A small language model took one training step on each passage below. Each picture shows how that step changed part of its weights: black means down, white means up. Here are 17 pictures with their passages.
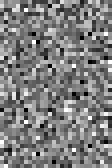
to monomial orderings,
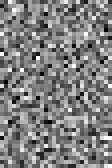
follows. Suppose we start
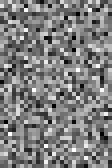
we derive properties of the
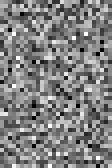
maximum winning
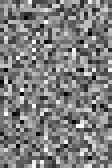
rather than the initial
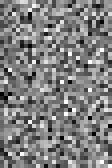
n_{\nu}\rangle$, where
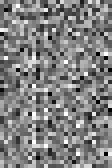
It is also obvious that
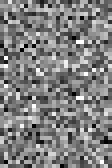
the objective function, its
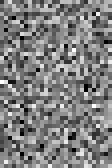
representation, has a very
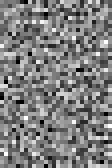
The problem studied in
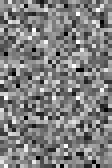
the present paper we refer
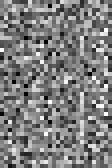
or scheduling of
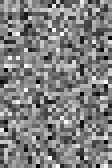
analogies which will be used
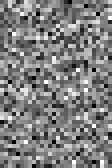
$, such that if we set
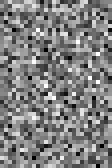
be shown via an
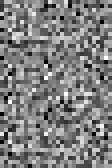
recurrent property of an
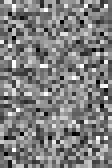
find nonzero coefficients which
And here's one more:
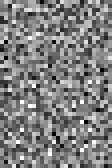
$u$ reaches
